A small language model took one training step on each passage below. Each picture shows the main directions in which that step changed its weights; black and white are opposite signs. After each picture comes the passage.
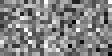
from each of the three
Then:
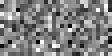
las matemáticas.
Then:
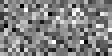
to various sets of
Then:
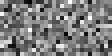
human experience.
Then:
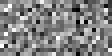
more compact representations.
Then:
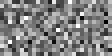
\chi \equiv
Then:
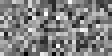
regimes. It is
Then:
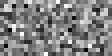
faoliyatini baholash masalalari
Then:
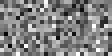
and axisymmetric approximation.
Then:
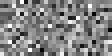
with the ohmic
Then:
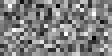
& Sierra,
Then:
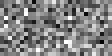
sumber daya
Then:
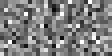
blocked entry into
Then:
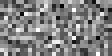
events and a real
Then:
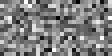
el podcast y
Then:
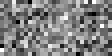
из измерений
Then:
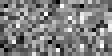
to assess the probable
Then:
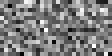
trataba de una investigación
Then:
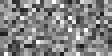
the \textit{one
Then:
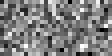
count is enforced
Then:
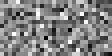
Ação procedente.
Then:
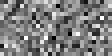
DO DA
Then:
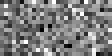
with best fit radius similar
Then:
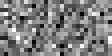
In contrast, the
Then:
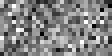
DNA content
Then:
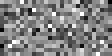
with renormalized band
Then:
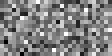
the dynamical evolution (and
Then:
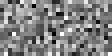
moiré pattern.
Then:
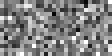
autorização do
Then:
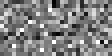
madera; el
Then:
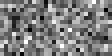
assumed (if it was
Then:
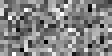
one factor that depends on
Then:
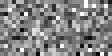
subsample of galaxies in
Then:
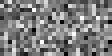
field vector, $\Phi
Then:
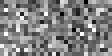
to design a new
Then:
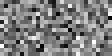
de autopresentación
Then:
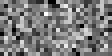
fact that all quantities of
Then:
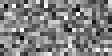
ions from the
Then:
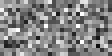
patentee name
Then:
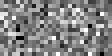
to the subsequent
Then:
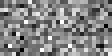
– to determine the
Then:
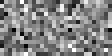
evaluate PLS performance
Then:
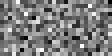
(\bibinfo {year}
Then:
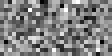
opportunities to study
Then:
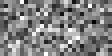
by the fact that the
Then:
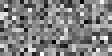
the numerically and
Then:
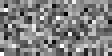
attracted a lot
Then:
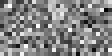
E F G H I
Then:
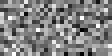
extended by adding a
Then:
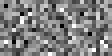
a random variable. The
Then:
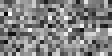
ohne sie
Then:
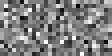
the total area is approximately
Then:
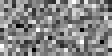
on particles containing a
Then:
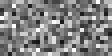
de Pesquisa
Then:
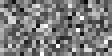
персон, которые
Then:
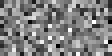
Fidusia dengan
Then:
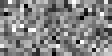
size sections will be
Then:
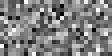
las mismas. De
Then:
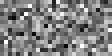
states separated by a
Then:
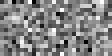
they emerged from
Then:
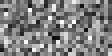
curves at each time step
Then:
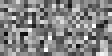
vortices carring a
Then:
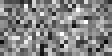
value among several linear
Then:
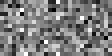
stage, we collect
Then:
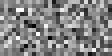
of dynamic coil
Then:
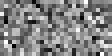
Amalia del
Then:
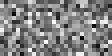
Dili Eğitimi
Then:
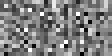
an array with the
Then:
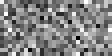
ichiga oladi.
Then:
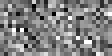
the right-hand side
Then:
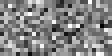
{\it Commun.
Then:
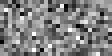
an example, we also
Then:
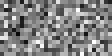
the various dynamical processes,
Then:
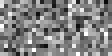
4. Nazorat
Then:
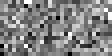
oshirish borasida olib
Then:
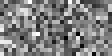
pour le CS un
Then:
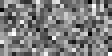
modes, partitioned into
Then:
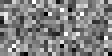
our KOT method does
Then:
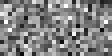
if $G$ has
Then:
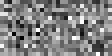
initial conditions due to thermal
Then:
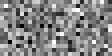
with a simple Fermi liquid
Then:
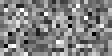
to process for high
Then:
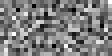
com emprego de
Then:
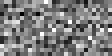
reflection from the boundary
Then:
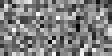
follows. \qed
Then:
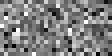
Dutch and
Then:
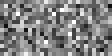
by popular vote
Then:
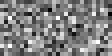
ou de acesso,
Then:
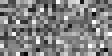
sobre todo del agua
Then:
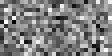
de trabalho e compreender
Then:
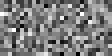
magnitude of the local
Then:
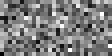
de façon à
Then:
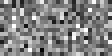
rectangular lattice
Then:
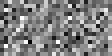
the resulting action is of
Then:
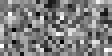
gacha tejash
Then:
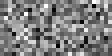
early signs of future
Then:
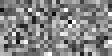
valorizam a
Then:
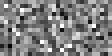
a Lagrange point and
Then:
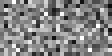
be the prescription
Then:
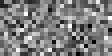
ellik olimlar
